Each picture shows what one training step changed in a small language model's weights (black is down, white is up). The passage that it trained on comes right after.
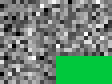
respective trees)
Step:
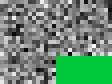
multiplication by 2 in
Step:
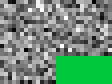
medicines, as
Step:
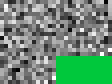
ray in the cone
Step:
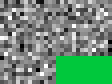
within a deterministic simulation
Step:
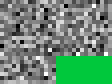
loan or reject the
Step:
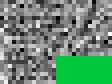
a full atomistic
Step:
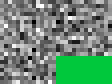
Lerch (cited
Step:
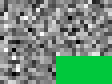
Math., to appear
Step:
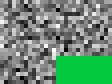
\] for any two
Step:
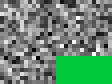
education network
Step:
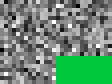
time $t$ or
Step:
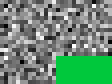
has a greater
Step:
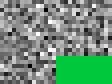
advanced to a
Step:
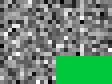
participation in the
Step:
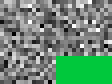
prediction mask and
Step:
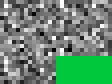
A final change of
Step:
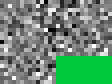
under elastic
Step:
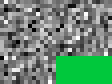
our approach involves:
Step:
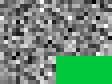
from attuning to
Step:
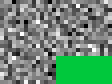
epic whenever
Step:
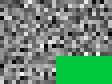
any simplifications of
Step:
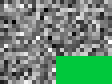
thus making these
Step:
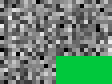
students and should have a
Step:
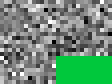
Even advanced
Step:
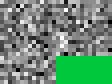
life satisfaction.
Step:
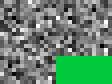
summation formulas: since
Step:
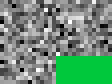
team analysed 9
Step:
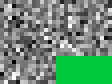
$u$. Hence,
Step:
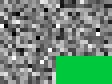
lower panel. For
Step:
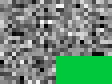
the effects resulted by
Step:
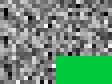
of the F--JB
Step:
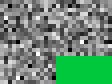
also the risk of
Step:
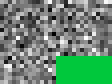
enough projectives
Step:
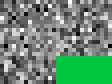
only \textit{one}
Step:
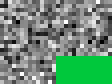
Adv. in
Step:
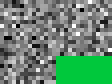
instance, we can
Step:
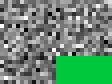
and its degree is
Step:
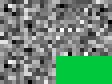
to total loans
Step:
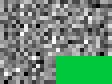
kept the same
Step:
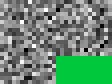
doped compounds
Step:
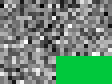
obtained for the emotion
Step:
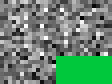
that are discreditable
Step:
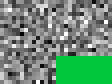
in the molar
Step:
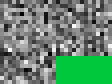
such problems. This
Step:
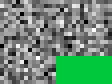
know if $\displaystyle
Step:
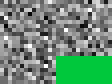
vacancies have
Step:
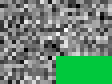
the amplitude
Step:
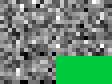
\end{equation} Let
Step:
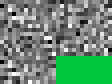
$D_d$. Thus
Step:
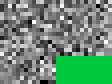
by automating
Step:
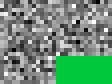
to compute such a
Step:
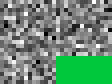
Multiplying by
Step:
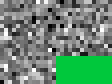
constant applied load
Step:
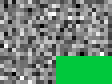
for all $\lambda\geq
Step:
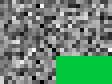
the properties we need later
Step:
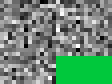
a natural action of
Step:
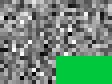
the appendix and our
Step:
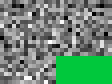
the left hand side is
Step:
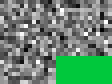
cultural traditions,
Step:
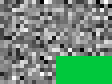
To analyze this,
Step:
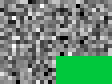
(N)$ for the
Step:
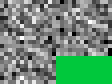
category of entity
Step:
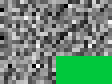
and is at least one
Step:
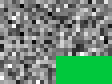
orthogonal in the
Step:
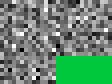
In addition, if we consider
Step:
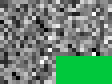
S. Glashow
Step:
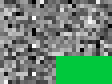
nuclei are
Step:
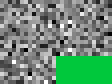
engagement can be
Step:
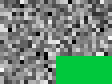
of people by
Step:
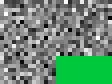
a node has only one
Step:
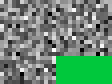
and the domain is
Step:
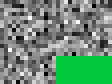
themselves). The
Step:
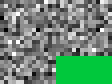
parameterized by a single
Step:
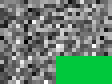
at the feature point
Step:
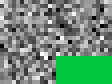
strategy aimed
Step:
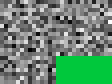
are closely related
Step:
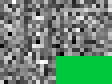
be observable at the energy
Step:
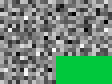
and to the space of
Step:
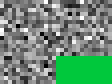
reported no significant
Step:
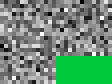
of the 2- and
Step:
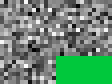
in terms of sports
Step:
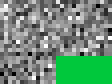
Except where
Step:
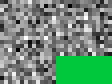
this case as well. The
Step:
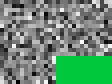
the topology of the
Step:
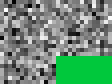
the nurses that
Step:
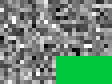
each patch was
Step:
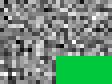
${\boldsymbol{\beta}}$ for
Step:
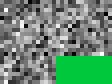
by the federal
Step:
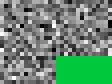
+ \varepsilon n_4
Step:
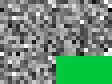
and for which there exists a
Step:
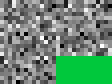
\bibinfo {pages}
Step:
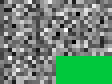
have the property,
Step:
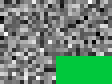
temporarily in the
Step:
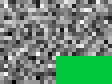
with the secrecy
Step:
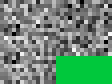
mod}\,v$. This
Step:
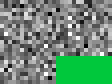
of the group can be set
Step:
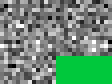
points for a wrong
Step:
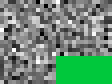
10 10 desired temperature
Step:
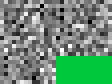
switch its
